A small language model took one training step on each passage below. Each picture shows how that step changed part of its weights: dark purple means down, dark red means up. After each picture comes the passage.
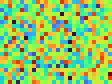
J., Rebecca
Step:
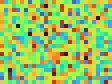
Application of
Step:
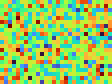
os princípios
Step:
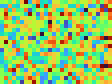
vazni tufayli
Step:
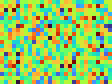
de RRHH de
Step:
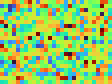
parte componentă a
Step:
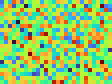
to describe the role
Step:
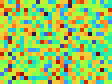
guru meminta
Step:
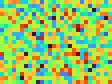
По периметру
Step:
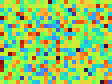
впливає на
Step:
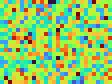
применения методов
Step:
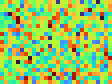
Sá Cultura do
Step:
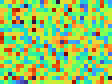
частности: в форме
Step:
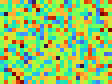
Носиров [3].
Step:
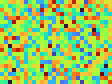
IV томлар. –
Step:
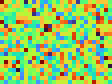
l'enquête dans
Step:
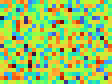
and persistence. This
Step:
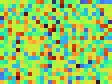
0 | Full
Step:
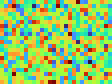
at a dose of 60
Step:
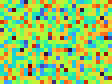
vreme Cetatea
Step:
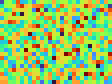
de campanhas de
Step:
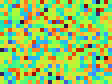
bolalarning eslab
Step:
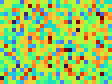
manteca derretida
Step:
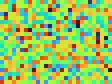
serves to increase
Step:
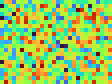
országok a
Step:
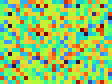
problemática será la
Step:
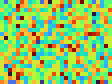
1. Nurmatov
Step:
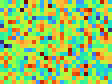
Beteiligung des
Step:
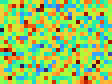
других. Вне
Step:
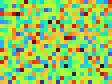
bilan bog‘liq.
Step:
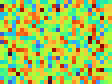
mavzuda ham
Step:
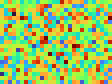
urbana y la
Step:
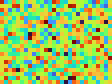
Schädel, so
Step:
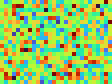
3. Rajabov.
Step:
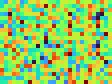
já referidos,
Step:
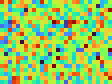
o'tib chop
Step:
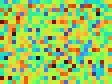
de exclusión:
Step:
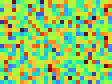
en el español
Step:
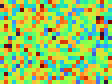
ten opzichte
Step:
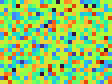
africaine des Sciences
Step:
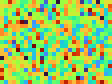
e Cidade de Campina
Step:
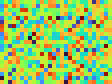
Vorsorge denn
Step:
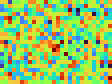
dépassé les 106
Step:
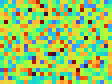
деяния. Данный
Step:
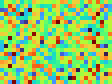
a Light from the
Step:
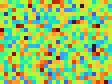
la carretera, se
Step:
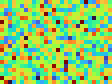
poema curto;
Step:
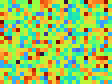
embargo fueron
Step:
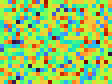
O estudo demonstra
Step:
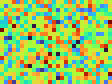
yagona boshqarish
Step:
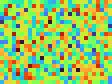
tid för att
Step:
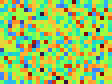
yondashgan holda
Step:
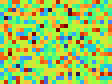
Investigadora del
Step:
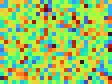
teknik uji
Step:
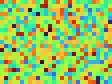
por tonelada)
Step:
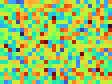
tej ujęto
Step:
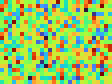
inson nafaqat
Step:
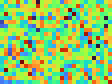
с учётом
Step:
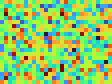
erishish uchun qay
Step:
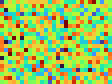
за час існування
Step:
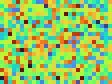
ha nem tudunk
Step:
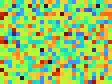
and Taxpayer
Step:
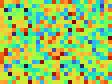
natural tea
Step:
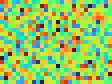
из практики).....
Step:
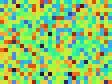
rendement des ventes.
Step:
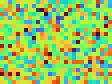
main concepts,
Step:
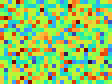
it in a particular
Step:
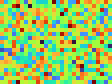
sinf, parallel,
